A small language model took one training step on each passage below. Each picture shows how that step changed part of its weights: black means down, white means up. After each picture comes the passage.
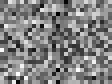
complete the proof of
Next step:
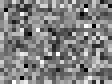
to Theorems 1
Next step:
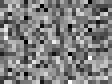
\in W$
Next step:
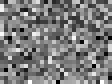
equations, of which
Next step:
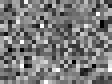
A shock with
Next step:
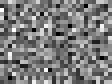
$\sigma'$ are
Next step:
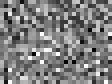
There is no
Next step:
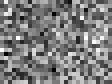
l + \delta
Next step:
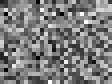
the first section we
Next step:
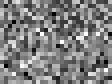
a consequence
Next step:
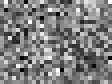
is infinite.
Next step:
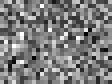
moduli spaces of
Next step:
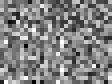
map in the
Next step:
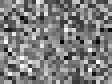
for smaller number
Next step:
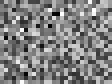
in Ref.
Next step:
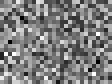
for the numerical
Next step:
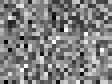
normalizing sequence
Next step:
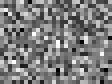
respectively, of
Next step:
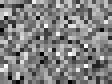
$K \subset
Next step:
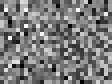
is: \medskip
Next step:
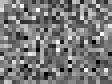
proportion of
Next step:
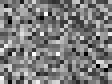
In particular, we
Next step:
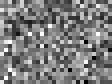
following function $$
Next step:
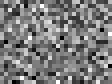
is shown that some
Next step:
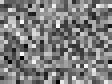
indices of
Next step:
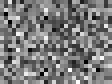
space} As the
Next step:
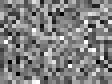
the analog of
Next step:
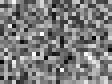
are invariant under
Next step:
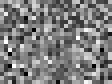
in higher
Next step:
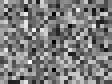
, \alpha
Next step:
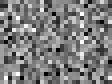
\noindent Using
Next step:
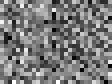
also check
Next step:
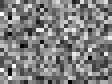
\ee where
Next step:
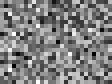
If $R$
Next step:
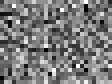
particles on the
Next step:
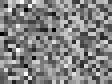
(that is,
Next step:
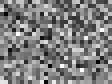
that were
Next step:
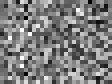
t \geq
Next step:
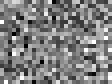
applying the differential
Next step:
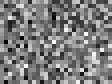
normalizing a
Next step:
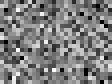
this paper. In
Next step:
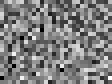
the interval
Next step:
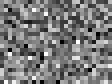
decompose the
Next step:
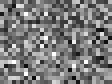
spaces, we have
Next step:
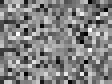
\in \X
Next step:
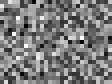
force method}
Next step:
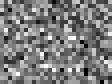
theory. It is
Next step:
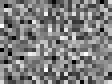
We call such
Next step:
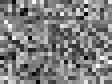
larger if we
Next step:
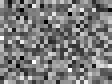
conditioning of the
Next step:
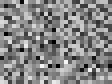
Note that we
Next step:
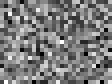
The definition of the
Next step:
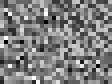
Thus it is
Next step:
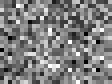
space such that
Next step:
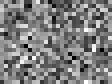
to non convex
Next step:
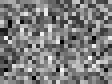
Recall that both
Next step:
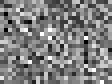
Define the sequence
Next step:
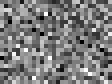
In this paper we
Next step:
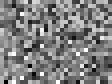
element taking values
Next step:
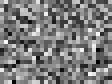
context of
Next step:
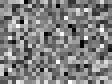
$m \ll
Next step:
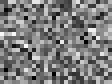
both cases,
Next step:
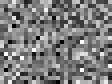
have the same
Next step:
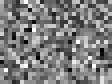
constant stated in
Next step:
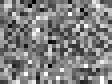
of rational
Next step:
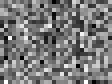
output energy
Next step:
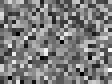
the closed ball
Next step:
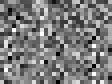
between elements are
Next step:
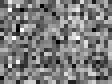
& \vdots
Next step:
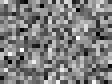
enough of
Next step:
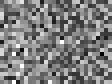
the proof of Theorem
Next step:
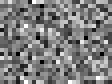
\\ \hline from
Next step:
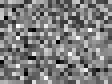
$P$ corresponding
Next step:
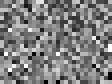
and therefore
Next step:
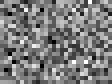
bodies in
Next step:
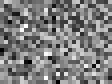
go on to the
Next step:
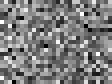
thank Bill
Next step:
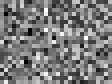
may be multiple
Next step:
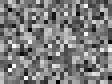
us consider the first
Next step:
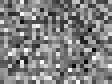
sets is equal to
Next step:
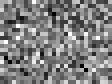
root system of
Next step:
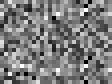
the Mellin
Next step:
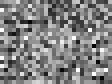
composite map
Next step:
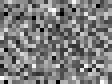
proved that,
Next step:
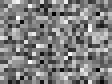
\gamma \circ
